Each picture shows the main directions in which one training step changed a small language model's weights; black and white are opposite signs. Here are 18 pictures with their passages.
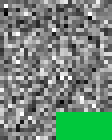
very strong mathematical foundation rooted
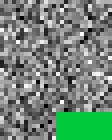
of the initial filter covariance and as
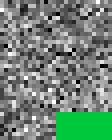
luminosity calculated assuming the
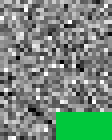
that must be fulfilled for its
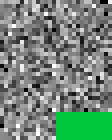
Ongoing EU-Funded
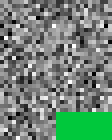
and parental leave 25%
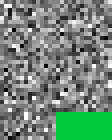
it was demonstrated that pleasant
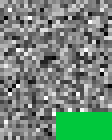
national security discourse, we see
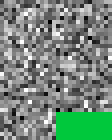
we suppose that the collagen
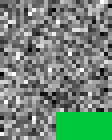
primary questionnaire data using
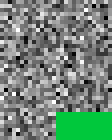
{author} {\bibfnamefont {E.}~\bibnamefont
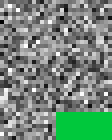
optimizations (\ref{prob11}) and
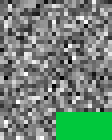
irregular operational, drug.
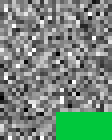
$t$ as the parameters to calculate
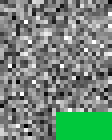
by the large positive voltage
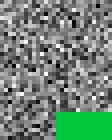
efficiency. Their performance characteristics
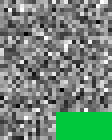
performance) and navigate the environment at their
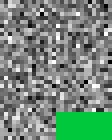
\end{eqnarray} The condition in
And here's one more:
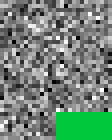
after its insertion. The next
